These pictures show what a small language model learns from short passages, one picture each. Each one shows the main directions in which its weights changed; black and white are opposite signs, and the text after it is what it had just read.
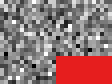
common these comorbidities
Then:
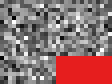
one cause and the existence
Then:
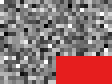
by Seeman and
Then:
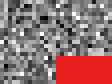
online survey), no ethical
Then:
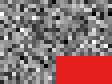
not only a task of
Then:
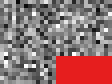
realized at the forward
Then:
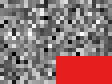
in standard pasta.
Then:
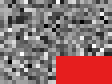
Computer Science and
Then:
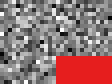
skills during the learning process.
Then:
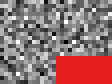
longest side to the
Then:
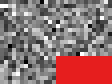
with socioeconomic
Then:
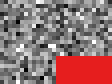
solves issues that play a
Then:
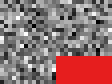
setup a full production
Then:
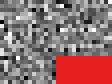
the folk law decision more
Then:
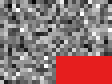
Presently, the
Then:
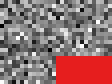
box. Figure 1
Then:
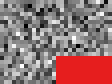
Her research interests include
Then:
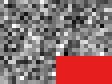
project, yet to be
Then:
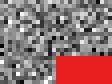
motors are used
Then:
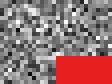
FE package,
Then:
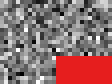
rice mill factory at
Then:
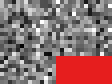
spectrum usage was high
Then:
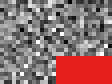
technology and the possible benefits due
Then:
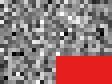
[6]. Many researchers
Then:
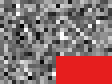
during the Bayer process
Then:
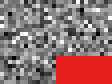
of fruitful outcomes
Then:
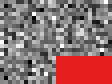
deposited white
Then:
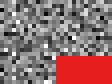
effects as compared to other
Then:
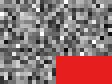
you are a very small
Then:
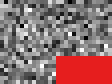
high level of foreign language
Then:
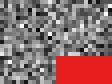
- Finite element analysis,
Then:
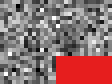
to be significant factors that could
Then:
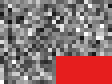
carry out our attack using
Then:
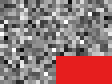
using a node on
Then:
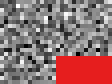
investigators ignore
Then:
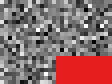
Wurtz reaction.
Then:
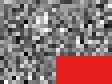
and private policies.
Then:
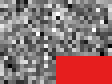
system efficiency but also makes the
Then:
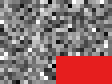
workflow that rather utilizes
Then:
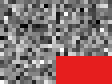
environment diverted from water
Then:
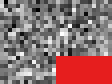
checklist as accessed
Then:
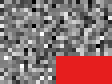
of data stewards.
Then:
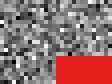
the dependent variable as the
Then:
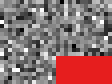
the gender, arch involved and
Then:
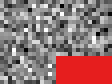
suggest that the made soap
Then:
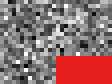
states, skills and abilities
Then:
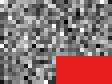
available. Various
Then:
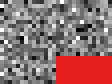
from South Africa
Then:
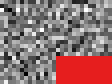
capital is unused then
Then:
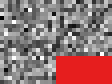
Keywords Block
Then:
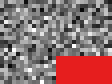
as target activities based on the
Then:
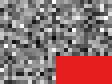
furthermore that no available
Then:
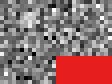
be neutralized via
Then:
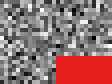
Cubic NaCl
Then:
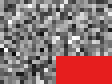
meet its needs [3].
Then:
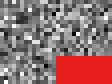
other user-centered
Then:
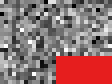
should include not only the
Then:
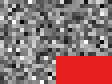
touristic development of the
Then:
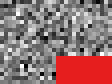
boiling method. We
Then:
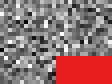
told by local people
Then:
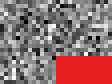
rhythm and
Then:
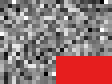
suspended solids due to
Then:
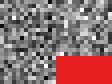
reviews at day 7 and
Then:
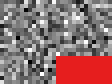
A, et al. The
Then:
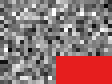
still missing from current
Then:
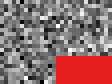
in Western Europe,
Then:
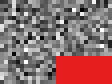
diet while those in treatments
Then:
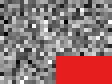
or both. These results suggest
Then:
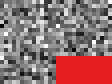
in furnace,
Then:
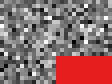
of artificial intelligence and
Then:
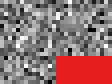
changes, lipid
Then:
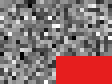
of RNase free water
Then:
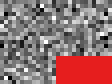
layers and glandular
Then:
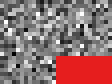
has been demonstrated to help teaching
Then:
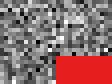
The restorative capacity of
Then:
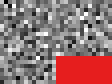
intellectual property
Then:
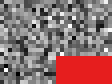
for Physical and
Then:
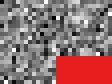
others have arranged
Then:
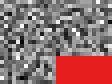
too. The highest mean
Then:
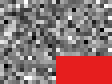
may influence the target spectra
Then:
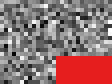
and a larger core representative
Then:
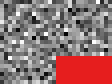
choosing a career
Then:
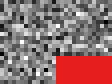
updates were provided by
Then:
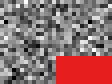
may be regional or global
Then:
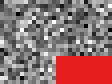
society. Are the teachers
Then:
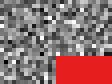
of Growth and
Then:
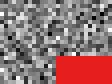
various social and material effects of
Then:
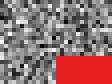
Health Systems Management,
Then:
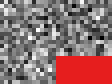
Valley, Juan
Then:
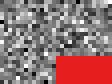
the future, older people
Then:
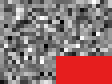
was described later on the basis
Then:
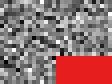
model to adapt between the
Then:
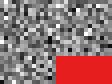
al. (see also
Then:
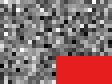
slightly weak in
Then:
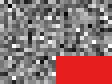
officials, public
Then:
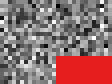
‘ala jalb
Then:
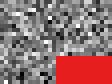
Exotic atoms
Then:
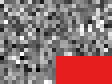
and eventually implant
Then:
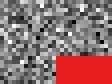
In order for India to
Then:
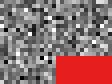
of acceptability in a
